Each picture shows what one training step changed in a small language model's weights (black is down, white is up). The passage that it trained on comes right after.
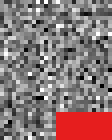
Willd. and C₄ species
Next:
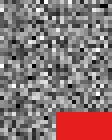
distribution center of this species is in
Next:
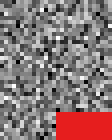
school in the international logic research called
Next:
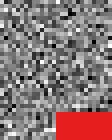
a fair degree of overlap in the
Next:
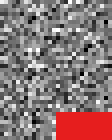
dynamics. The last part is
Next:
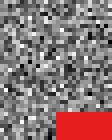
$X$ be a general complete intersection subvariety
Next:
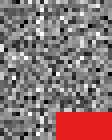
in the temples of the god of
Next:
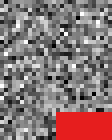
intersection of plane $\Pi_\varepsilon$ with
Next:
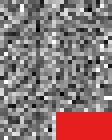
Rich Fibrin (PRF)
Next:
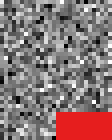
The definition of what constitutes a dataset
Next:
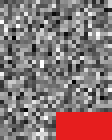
A previous version of this paper, by the
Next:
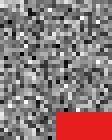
Wise's approach to identifying engagement
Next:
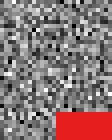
Ethiopian woman with
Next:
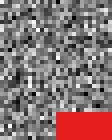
recommended for the future design
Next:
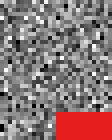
international human rights law in
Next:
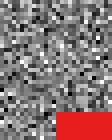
linear physical structures lying in
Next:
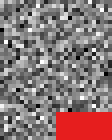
Celsius. This indicates that
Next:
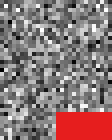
of 300 SMEs are contacted through
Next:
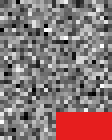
from $dz$ on the Riemann
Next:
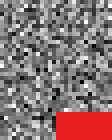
smooth problems. \\ The contribution of this
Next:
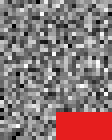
result justifies Islamic social
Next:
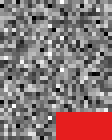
to the demands of scientific
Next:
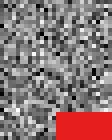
Theorem 4.3 in [21]; this
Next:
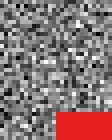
for \eqref{recurr2}. In most
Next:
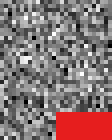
is a quadratic element in these
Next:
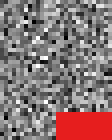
compact} for every bounded set $B \subset
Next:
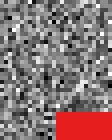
to conceal or mask them, let alone
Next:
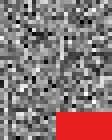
\triangleleft a \triangleright
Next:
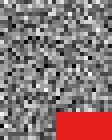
writ petition asking for a
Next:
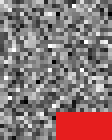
sound heard. - ❖
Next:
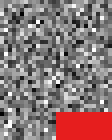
allow for high adaptability to the data.
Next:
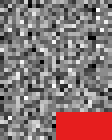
and Lemma 1.2 of \cite{LS}),
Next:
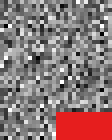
For a given contextual observation, the trader
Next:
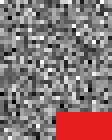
$\tau$ over the compact $\cal K$
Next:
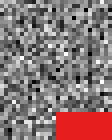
Agree Non-repudiation 5 5
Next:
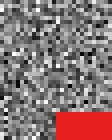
following four use cases have been defined: - Use
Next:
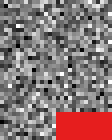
viscous flux" (see Lemma
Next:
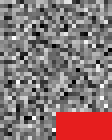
velocity fields and relative
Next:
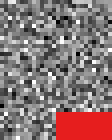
is approximable to order $\omega(x) =
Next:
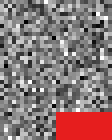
\label{sec:1} Seja
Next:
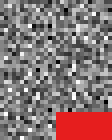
$\partial \mc E_n =
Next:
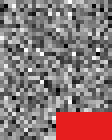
its ability to undergo long distance
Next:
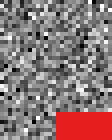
higher redshifts. The general consensus
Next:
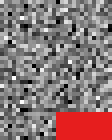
together with the invariance property of the
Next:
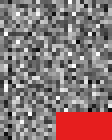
Navier-Stokes equations
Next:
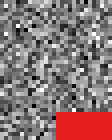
blurry image. Moreover, it
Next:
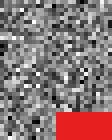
satisfies the algebraic equation (3), this implies
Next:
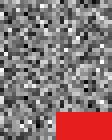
affect the spectral properties of the
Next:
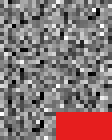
NS NB ZE PS PS ZE
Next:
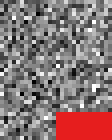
Data In table 1, gender of
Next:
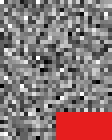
until further use. Table 1: List
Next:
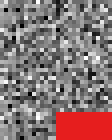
=1$. We split the procedure for the
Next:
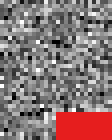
expresses a perfectly definite case of
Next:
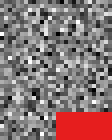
at random, including violations of the
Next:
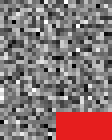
successor, so that the succession
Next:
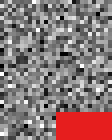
against trade union activism.
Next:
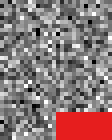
\ite{$\mathbb{B}G$} {the
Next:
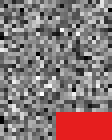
to classify it from the start. This
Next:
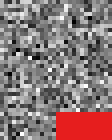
for different professional roles. It
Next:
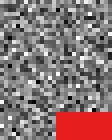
their strategy. Also, policy and
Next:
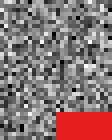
\in I$. We may assume $(\partial_y
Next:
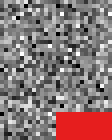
number of frequency discontinuities have
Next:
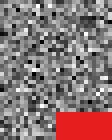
in two dimension The differential quadrature method
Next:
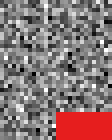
is the affine Stanley symmetric function
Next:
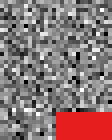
made without invasive procedures
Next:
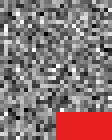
By \cite[Theorem 2.1 and Corollary
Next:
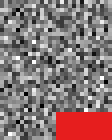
complex-valued functions $\phi$ on
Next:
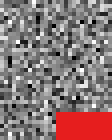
with two killing barriers which were
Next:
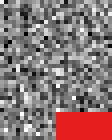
via detached fragments
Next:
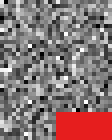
phases in high aqueous eluent has been
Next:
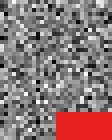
patients. Of 68 patients in
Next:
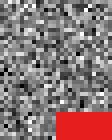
the ordinary case occurs when
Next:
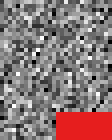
equations. \newblock \emph{J.
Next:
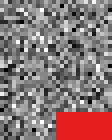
mm (see also Table 1) would tend
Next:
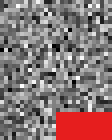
Recently, the Bharat New
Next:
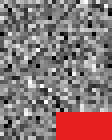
and $\left(\mathbf{I} +
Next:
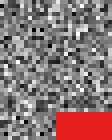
The static FEM simulation is
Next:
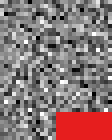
E, Wai-Chee Fu
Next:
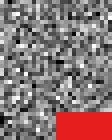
the adhesive strength of the interface
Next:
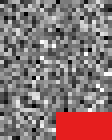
\< P_t \delta^\epsilon
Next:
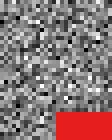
retires in her old age to the
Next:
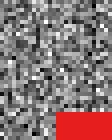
terms $X_{1-4}$ in equation
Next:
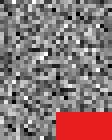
(ij\varphi ) \notag
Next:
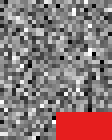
affected by the void content. For
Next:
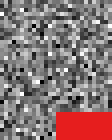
community that help mitigate
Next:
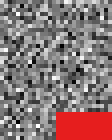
with a deep learning model.
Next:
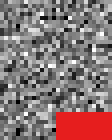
attend the burial; small groups can
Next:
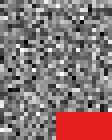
in the visual inspection of complex parts
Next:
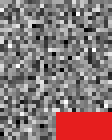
\small Department of Mathematics,
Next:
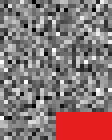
$A$ if there is a net of functions
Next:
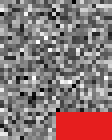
i- 1]}. $$ As we have seen
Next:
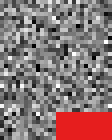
multiple-case design, one of the
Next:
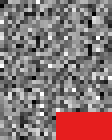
theory of the perturbation of the
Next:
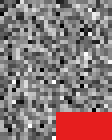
12.12 Start Position
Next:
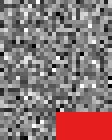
is the union of two disjoint connected
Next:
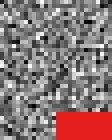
\overline{v_1\dots v_n}
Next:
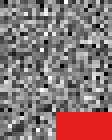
sulfur or methyl iodide is
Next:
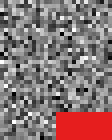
is a finite field of $q$ elements. If
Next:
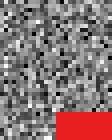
epidemiological findings.
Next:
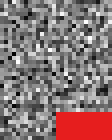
the vinyl esters having different
